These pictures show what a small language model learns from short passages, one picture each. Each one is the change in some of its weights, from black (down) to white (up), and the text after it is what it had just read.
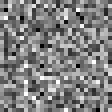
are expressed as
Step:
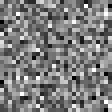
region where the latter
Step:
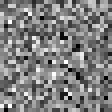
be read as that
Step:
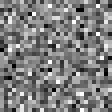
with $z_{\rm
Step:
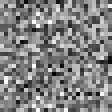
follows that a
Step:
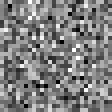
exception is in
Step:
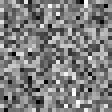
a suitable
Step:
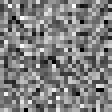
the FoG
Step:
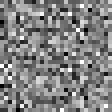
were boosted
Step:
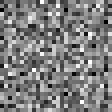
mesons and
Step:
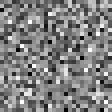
hosted by those
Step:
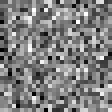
of vertices,
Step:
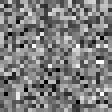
properties in the region
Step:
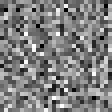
possibly seen
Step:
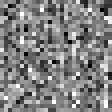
point contacts}
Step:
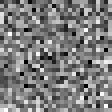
account for the
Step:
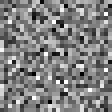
After collecting
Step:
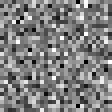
measures web
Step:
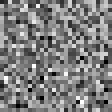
formulated a set
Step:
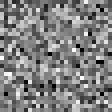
in the 20 -
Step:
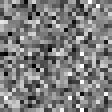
and $i[\hat
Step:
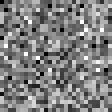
confronted with
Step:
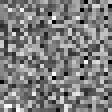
in an axially
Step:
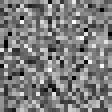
the fidelity
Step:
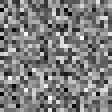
source code for
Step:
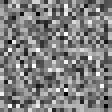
levels. Note
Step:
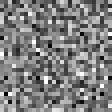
neutrino emission
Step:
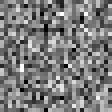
was reached.
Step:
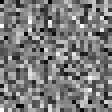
question of the
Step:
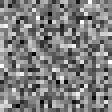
degenerate edge
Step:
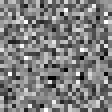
Rev. A
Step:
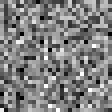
are much more close
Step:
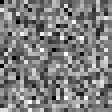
candidate for
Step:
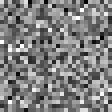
finite temperature.
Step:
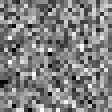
a concentration
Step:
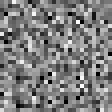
vectorized version of
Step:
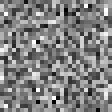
many solutions that allow
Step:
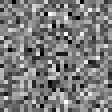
respectively called the
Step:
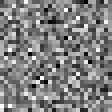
device under
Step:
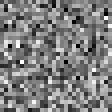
tackle the model
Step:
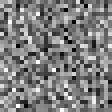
parameters come into
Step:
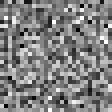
given words in the
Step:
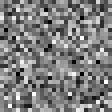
In this work, two
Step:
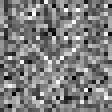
the helicity density
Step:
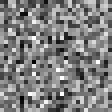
would lead to very
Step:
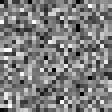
technique, a
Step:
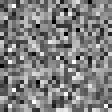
green spectral
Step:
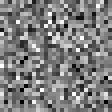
transformation consists in
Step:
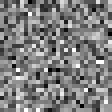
about the above defined
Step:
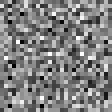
same functions $%
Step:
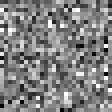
compact body
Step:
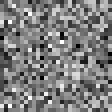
reading the
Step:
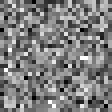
and writing
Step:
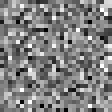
multiplets was
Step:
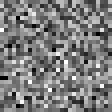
magnitude of each
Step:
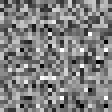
as large as the
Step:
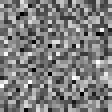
range of finite
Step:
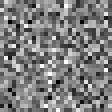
on a $\sim$
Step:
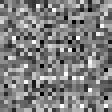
defined as the correct
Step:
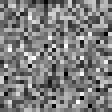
was reported by the
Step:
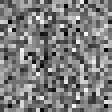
spallation cross section
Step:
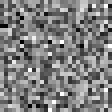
to meet different
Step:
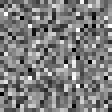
disregard terms
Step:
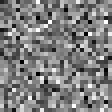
with prescribed
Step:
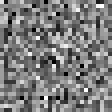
the second section, we
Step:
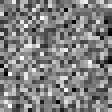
for gas densities
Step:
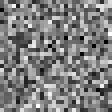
level of fake
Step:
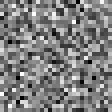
MFIM than
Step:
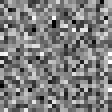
ratios calculated for
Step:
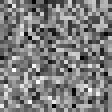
and without the assumption
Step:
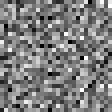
be avoided
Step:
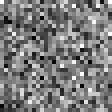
and hence the
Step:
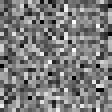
only the first three
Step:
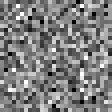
more quantitative
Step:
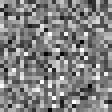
T)$ plane
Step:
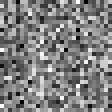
inflation might
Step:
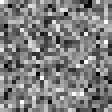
phase shift
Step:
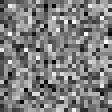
of the rats
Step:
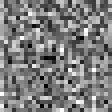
magnifications near the
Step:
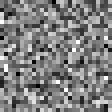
AO imaging
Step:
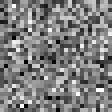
of the wave vector
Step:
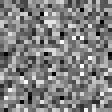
like, \beg
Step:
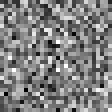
physical mass matrix of the
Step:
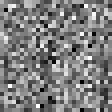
the vortex domain
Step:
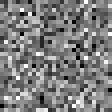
been constructed
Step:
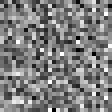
regular lattice is
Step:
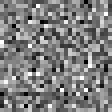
The corresponding curves for
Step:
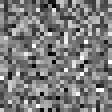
the central black
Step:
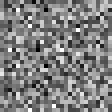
In particular, we show
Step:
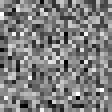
The interesting feature of
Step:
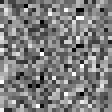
generate valuable
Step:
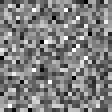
doubles the
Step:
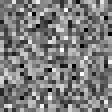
have been made
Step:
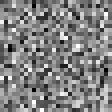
then reads
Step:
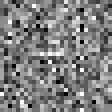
$k$ can be
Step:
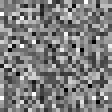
electron spin. It is
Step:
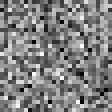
not in general for a
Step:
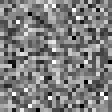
\kappa^2 p
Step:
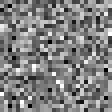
if $\alpha$
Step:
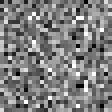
situations where
